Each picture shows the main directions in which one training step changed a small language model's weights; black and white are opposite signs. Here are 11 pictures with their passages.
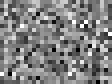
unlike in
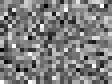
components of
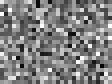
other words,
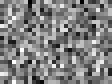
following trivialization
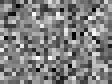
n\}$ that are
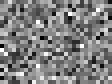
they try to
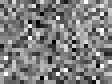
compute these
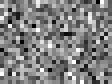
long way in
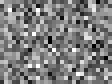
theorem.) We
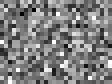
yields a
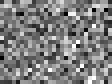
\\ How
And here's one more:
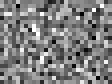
derived from
